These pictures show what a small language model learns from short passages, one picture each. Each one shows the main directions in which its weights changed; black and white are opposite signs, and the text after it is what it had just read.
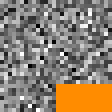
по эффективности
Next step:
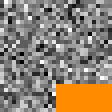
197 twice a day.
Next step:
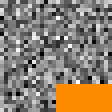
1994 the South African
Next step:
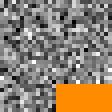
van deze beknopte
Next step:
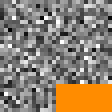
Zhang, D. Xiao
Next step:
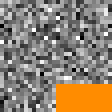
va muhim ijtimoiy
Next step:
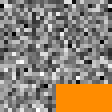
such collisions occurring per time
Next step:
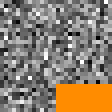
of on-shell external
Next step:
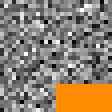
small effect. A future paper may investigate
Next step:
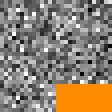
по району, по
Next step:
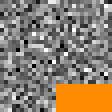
институти алоҳида
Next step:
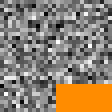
of female role models will influence
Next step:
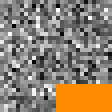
algorithm shows an invariance with a small
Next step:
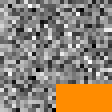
module that houses both the
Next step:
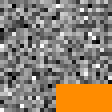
specific country is respected while
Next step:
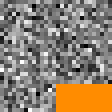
links, services, or
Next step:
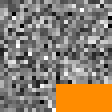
flows through a pipe in the
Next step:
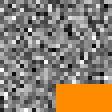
According to the Digambara
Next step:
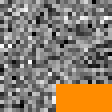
history, experience, lessons
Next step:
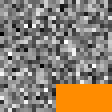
regras de inferência
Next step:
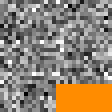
layer; and 4) the dispersal
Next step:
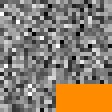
the $k=2$ term.
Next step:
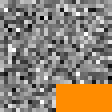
شناور در اثر
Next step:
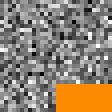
contrary, via QFG
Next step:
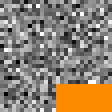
show that further improvements in resolution can be
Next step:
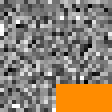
el origen de los límites
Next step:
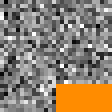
source of systematic error in $\beta$
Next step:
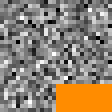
formation of such coastal systems.
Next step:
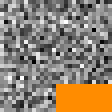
sebagai alat bukti
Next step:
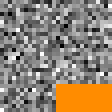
Classically, it is proven
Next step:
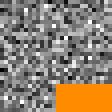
of Wellington (VUW),
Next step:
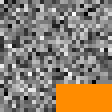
providing demonstrations. Recognition of
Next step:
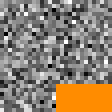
concentrations of oleamide
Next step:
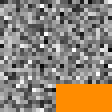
the spin degree of freedom.
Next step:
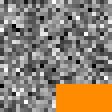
fuera, me parece
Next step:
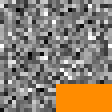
under impact loading. Fig.9
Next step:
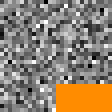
long you should be doing that
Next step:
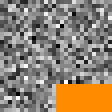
operation, the pressure typically
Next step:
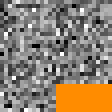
data indicate that among identified
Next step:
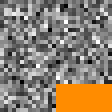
solo di rado intaccati
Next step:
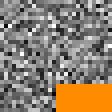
applications, operators and users.
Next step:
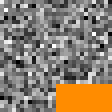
as e-scooters,
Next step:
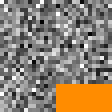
The evidence suggests that control is both
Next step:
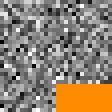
las actividades que intervienen en
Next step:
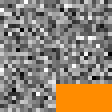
of associated spectral problems through the
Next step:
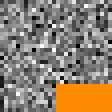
completely filled. For the
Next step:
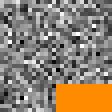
that the new ROM series will be
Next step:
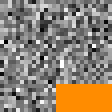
ortishi natijasida
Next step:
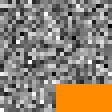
possible. A relativistic case described by
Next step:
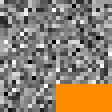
know E_s , the energy of these
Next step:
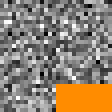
albedo blankets and
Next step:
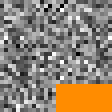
a similar manner the principles
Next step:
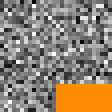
prompt design, ChatGPT
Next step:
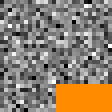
of QQR in contemporary
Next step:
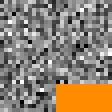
be categorized on the basis of
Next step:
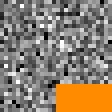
this Letter we present the first results of
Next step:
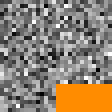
uncertainty relation for single-particle systems in
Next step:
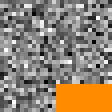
on standard workstation computers. This
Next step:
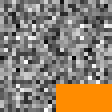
days following surgery for assessing
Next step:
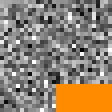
(provided that it does
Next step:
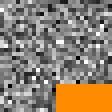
to be chosen, and the
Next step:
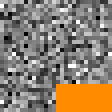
abscissa represents the stellar
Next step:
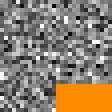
of oscillatory waves in the configuration
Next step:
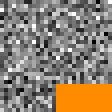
fistula (ACF)
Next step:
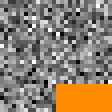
photon, emits a real
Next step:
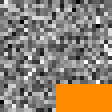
required, particularly the number of real
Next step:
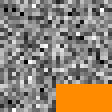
single-qubit preparation,
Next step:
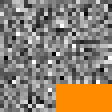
– педагогика
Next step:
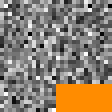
oleh pendidikan
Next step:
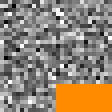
which provides the achievement of the
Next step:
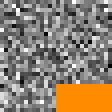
five colors (blue,
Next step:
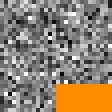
a constant supernova rate of
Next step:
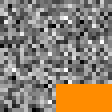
them were using social media for more than
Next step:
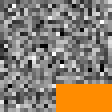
However, in the case of two dimensional
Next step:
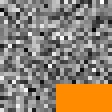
sua pluralidade; requer
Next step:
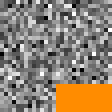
learn hierarchical representations of
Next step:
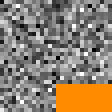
circulație în
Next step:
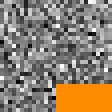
It can be concluded that character education
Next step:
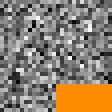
Most popular activities : relaxation
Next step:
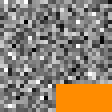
Thus, there is earning differential between
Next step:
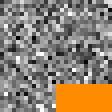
выведите его
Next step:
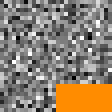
first order along the perpendicular
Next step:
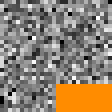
the relaxation time of polymers
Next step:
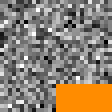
current signal-based bearing fault
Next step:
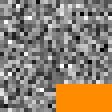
such as distribution of degree,
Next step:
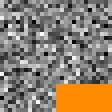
previous studies related to organizational culture
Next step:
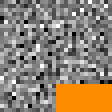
on the spreading radius (see
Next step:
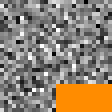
boylarının yer
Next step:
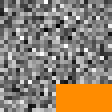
cuenta con mayores filtros
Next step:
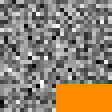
Table 1. Due to symmetry in the
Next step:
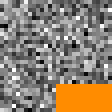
*Int J Contemp
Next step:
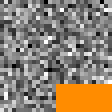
of sensorimotor adaptation of
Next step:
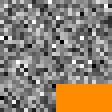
UAV with decode-forward
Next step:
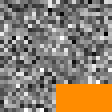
the most important and basic rules for the
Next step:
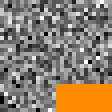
estranhas ao que
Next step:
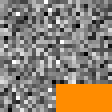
вложения в Китай
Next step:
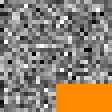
interaction consists of two terms: the
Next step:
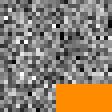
decisions could lead to compliance
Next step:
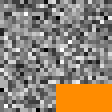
the benefits of GSCM.
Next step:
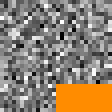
transexualidade na
